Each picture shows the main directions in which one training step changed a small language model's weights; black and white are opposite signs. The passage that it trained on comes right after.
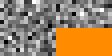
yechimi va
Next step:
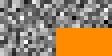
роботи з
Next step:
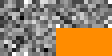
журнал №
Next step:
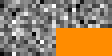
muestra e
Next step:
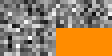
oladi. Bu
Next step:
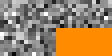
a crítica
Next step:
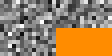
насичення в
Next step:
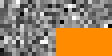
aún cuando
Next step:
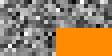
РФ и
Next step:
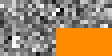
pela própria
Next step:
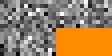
daha uygun
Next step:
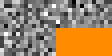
the Institute
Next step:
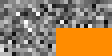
para dar paso
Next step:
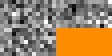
mas além
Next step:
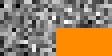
языки в
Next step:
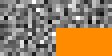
jurnallari orqali
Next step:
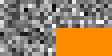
com Alves
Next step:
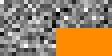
El libro
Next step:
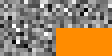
proceso de la
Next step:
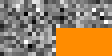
jarayonlarda faol
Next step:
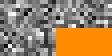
r. I
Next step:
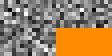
entre saneamento
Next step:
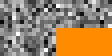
utilizada pelas
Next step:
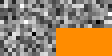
possa realizar
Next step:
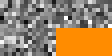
Os dados de
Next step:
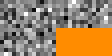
se conforme
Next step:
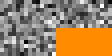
pedagogik texnologiyalar",
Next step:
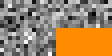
розвитку національної
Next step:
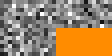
medida em que
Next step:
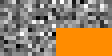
nas demandas
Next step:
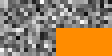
bo'lishi bilan
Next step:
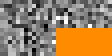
perspectiva en
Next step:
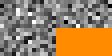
gebied van
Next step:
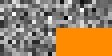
ao aludir
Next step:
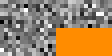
a viral
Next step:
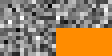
університетів, за
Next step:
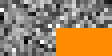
chung cho
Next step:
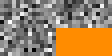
das ações e
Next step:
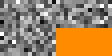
pelo *nada
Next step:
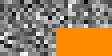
que se han
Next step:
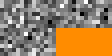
в связи
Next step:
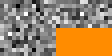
jarayonlarida bu
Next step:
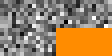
de vida e
